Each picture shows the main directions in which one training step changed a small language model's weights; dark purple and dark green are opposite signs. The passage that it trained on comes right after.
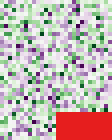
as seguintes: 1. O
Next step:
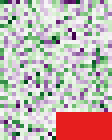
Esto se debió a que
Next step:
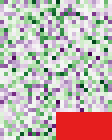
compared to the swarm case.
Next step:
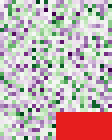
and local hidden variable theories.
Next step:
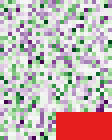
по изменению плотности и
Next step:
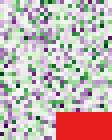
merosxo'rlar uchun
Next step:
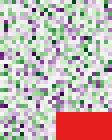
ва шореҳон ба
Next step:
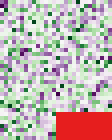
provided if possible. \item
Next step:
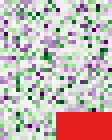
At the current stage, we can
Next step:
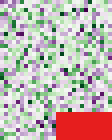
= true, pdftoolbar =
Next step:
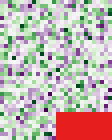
See text for detail.}
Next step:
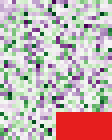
Zum Schluss soll noch
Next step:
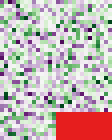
is capable of reproducing the
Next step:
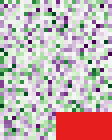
reproduction in any medium or
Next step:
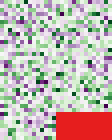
the one loop contribution to the scalar
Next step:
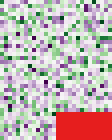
the time between samples $Ts$. The
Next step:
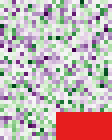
note the change of scale in the
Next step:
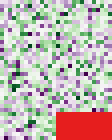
enter the corresponding 2e Fock
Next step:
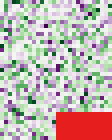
\end{equation} are needed.
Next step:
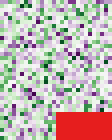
sobre o melhor meio para se
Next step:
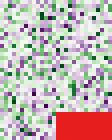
3.5 Turbo exhibited
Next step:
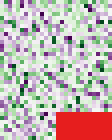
potyvirus genome.
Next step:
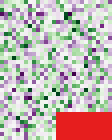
the rotational structure of the FP system
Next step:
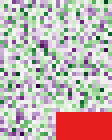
vortex current carrying
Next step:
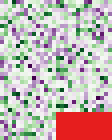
Risklarni boshqarish
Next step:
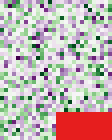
хос хусусият
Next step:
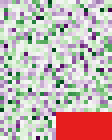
particolare con riferimento alle
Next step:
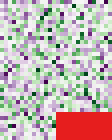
of the three spins operators lie
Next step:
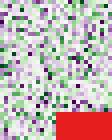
давлатнинг таъсир
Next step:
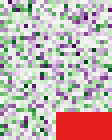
a reminder that $M[n,
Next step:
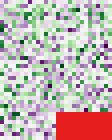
is hardly possible. To
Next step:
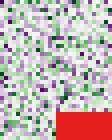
entry $m_{ij}$ by
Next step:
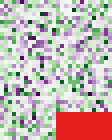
= D_2(\lambda,\tilde\lambda)
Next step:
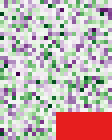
битимлар билан
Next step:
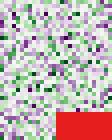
берилган саволларга
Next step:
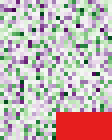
dimensione sovra regionale che
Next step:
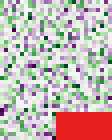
a EDS nos sistemas
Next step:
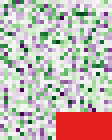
for temperatures up to 100 K and for
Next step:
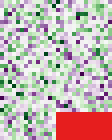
for the temperature $T$ in the
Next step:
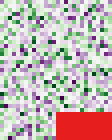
and $V^d_L$ being
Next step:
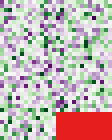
=\beta ,$ we have $%
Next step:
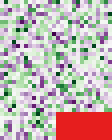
them in the figure. The corresponding
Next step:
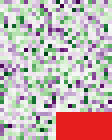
Brand Advertise New
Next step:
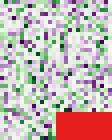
олинган нарсалар
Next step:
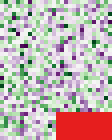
of the LBV phenomenon in
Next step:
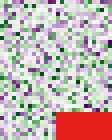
yuritish, o‘z
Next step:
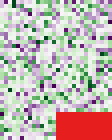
gormonal o'zgarishlar
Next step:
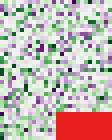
qubit acts as control for the
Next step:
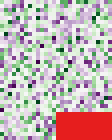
Springer Spektrum.
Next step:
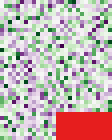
occupied bulk bands,
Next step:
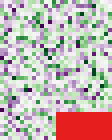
minimized for any choice of
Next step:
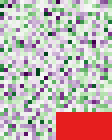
calculated accurately using the approximation
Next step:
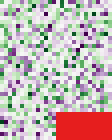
défendre la réalisation
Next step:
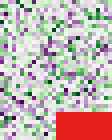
topluluğu olarak
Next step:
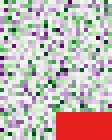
In Sec.~\ref{sec:2} we
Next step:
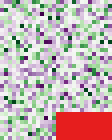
four loops. We consider a
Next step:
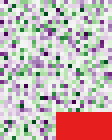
could potentially mask the matching
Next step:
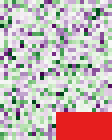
Ruc06}. We analysed the
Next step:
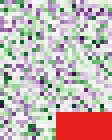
*Absoluto*, aquilo
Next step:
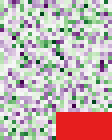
buscar autoformação,
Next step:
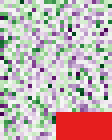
of their anti-commutators,
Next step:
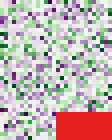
educativo? No que se
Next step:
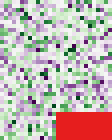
Cleber Masson (2025), a
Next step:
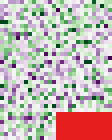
valeurs T statistiques de
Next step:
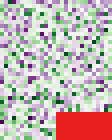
with suitable oscillating points
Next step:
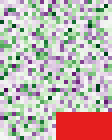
[15] scheme should use
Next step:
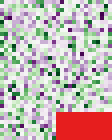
: administración intermitente
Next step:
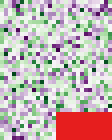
yanada rivojlanishiga
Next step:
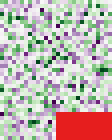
an essential step in constraining
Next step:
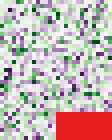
they are enrolled in the study
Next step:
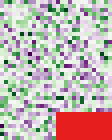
$L-1$ ligands that
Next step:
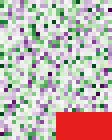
"Nano Materials in
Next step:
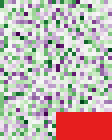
flat but unequally spaced in
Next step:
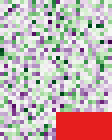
by invoking solely basic
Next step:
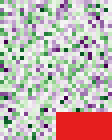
changing $T$ between its two limits
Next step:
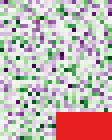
превосходства. В
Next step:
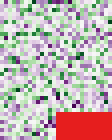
may be of wide technological
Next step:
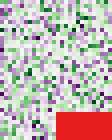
change in the interest rate. As a
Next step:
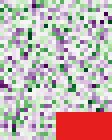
da linguagem oral,
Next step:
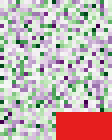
present a new monodromy
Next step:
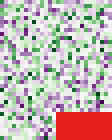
a system (though formed from
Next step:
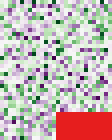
Masalan, ba‘zi
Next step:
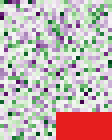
property being independent of
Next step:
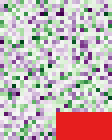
ураження високого
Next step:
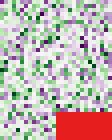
interest. Another possibility is to
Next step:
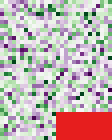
the most stringent setting, both
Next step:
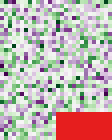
photometric zero-points
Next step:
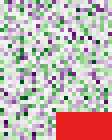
and eventually improve the
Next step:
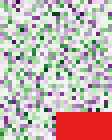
Simulation. Errors on the
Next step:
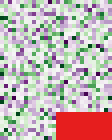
coupling pathway. This model
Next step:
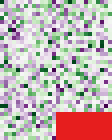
which can be solved for the given
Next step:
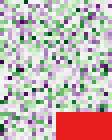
the system is assumed to be locally
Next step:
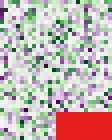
phased array can present spatially
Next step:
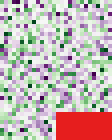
Cabe destacar também
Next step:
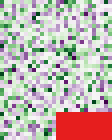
moduli associated to them as
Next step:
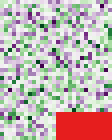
that the limiting free energy exists when
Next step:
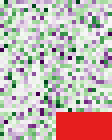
(des)proteção social,
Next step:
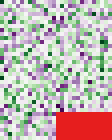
process, approaches the measurement's
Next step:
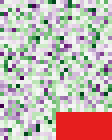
densities \begin{align*}
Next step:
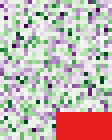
The research area of this study is
